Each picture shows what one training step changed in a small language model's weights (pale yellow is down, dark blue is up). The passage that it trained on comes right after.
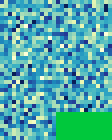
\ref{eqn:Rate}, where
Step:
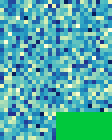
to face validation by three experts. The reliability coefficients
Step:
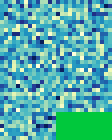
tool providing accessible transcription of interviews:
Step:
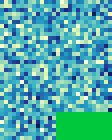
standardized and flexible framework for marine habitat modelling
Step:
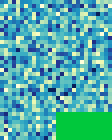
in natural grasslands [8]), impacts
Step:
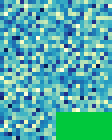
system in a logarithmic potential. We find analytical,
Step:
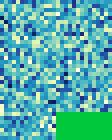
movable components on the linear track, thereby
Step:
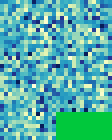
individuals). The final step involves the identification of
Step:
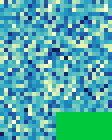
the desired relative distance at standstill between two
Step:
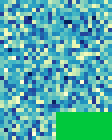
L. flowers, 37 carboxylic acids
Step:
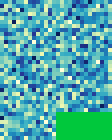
of government officials and protection of citizens from
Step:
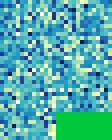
Markov-chain generation of LQCD gauge
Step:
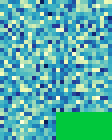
feature for the technical application of metallic materials
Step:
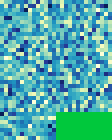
multi-perspective assessments based on human
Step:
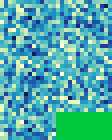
where these electrons and positrons were originally
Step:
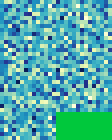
system of conservation laws \cite{Anile89}
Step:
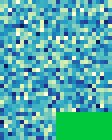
amplified signals from the detectors. The MPU has
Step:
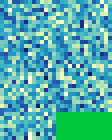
*J. Inorg. Nucl.
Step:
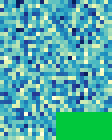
31077 Toulouse, France.
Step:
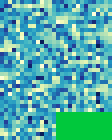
Am. Chem. Soc* ,
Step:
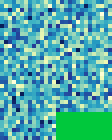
presented in figure 3. Figures 3(a)
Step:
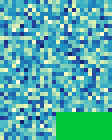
depends on the electron affinity of the incoming
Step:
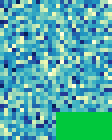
proposed algorithm can generate more diversely synthetic data in the
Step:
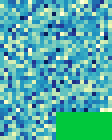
Therefore, we split the particular models into two big different
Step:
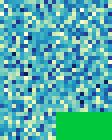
enhanced digital literacy and a more flexible approach to technology
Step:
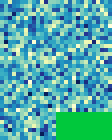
of different forms of the sound-velocity function
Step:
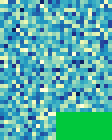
in detail, one needs to study the price impact of
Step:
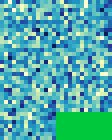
\lambda=\frac{T^{\rm lattice}_{\rm
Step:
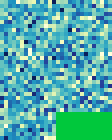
In the rest of this section, we talk about
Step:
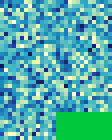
contributes to the renormalization of observables. By making
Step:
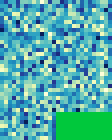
interaction energy in such a state, taking account of the
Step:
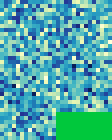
RDC exhaust (see section II)
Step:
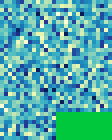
cancer in Bulgaria is below the
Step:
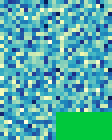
(25.86%) read daily whereas 30
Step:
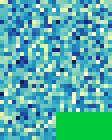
subsequent nights which allowed for significant additional coverage.
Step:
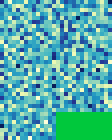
resulting datasets often harbor a substantial volume of
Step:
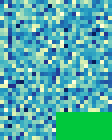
want to narrow down the types of data that we
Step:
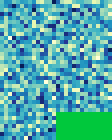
the fact that relatively little is known about the leading derivative
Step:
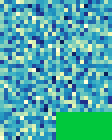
and Madaris compared with the government institutions
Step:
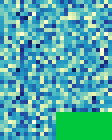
cog in the wheel of development in our
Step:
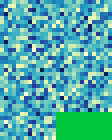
Percentage Antepartum 10
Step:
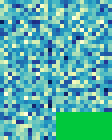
they must analyze stock market data regularly in order
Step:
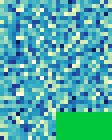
2017; Stanković et al.
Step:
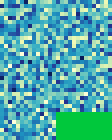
Monte Carlo calculation, which also considers contributions from other
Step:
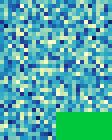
problem. Therefore, the development of appropriate field theories is
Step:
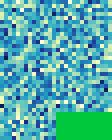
was allowed to stand for 24 hours to attest for
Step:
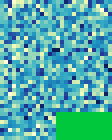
the critical temperatures are also obtained from susceptibility
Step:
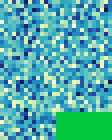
activities among women in the high- revenue sectors
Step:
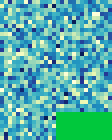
Tlrs Are Expressed By Both
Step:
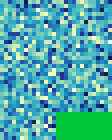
the surface current varies with some amplitude $\zeta=\delta
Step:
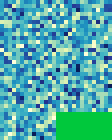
TN acknowledges support from JSPS
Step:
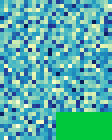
a shallow declining slope up to
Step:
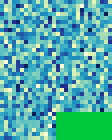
if initially enough seed tuples are provided.
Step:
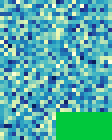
the key assumptions to generate 3D scenes and
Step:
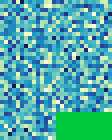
I, when there was a lack of meat,
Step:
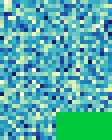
the analyzed period. The coefficient of variation for France
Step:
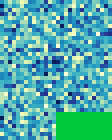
dynamic), it can still be modeled by static selection
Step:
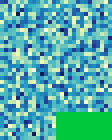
seeds of *S. cumini* are
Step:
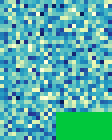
} \address{ Department of Physics,
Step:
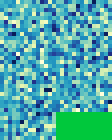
for finding the optimal number of neurons in the networks
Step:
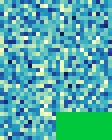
$V$-variables, namely from the determinant
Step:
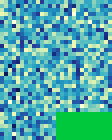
climatic conditions of the worker and the many
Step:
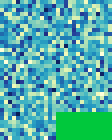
measured data acquired by automotive MIMO
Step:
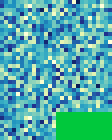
in terms of scientific impact, with at least 2
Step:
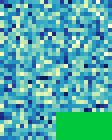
there exists strong spin-orbit (SO) coupling
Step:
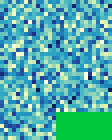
Solar Wind Charge Exchange}
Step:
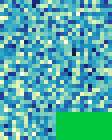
out instrumental effects as their origin. The value
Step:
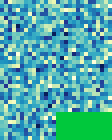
have invested most of their money in the
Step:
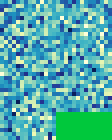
scenarios, is to calculate a lower-bound
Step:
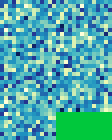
them. There have been and there is still
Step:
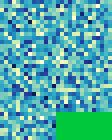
class. It was revealed that upper class population was most
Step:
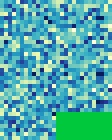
look at the third century, we see that the
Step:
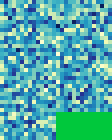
weakening of the bacterial cell wall and causes cell
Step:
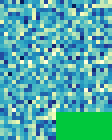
in study was 118.62, in controls
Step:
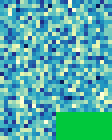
to clusters with redshift $z<1$ (see
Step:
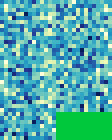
of Vespa Scooter. Her mother
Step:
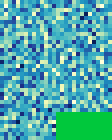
(AC) from a USG image. Many
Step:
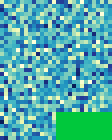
Compilation The turnover ratio for each of the selected
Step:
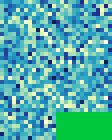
as the first step in the processes needed to develop these
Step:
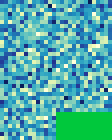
as an OPA assay marker,
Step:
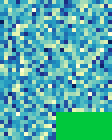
to applies the right tool for the right task
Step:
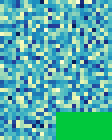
findings show evidence of a positive relationship between financial inclusion and
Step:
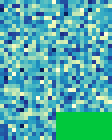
the era of reheating $H \ll
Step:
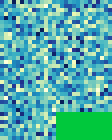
though, a growing body of evidence is creating a
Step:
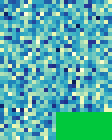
is a practical parsing tool that alleviates
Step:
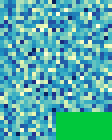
in the previous section for four reasons: noise in the
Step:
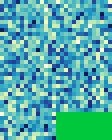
a linear combination of several single-fidelity
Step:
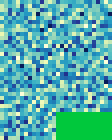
Indian ethnic in origin, had
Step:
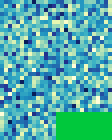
We define the average intensity ratio (AIR) between
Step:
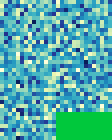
given section of the initial part of the jet, the
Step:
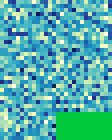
turn, the feasibility of such spin manipulation
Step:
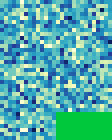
graphene. The results for the magnetic field dependence of the
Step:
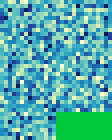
massless hypermultiplets and vector multiplets (including
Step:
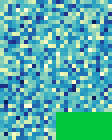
a subsequence $n_k$ such that
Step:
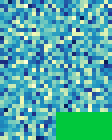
to carry on with daily life. In short,
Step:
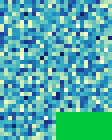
research activity. Descriptive Statistics Mean 60
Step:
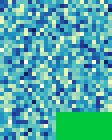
orifice [1]. Pruritus
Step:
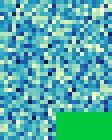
boundaries between British India and Burma
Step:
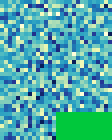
qualitative in the phenomenological approach (Conklin,
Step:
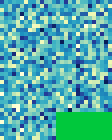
alarming health condition of a mobile user and
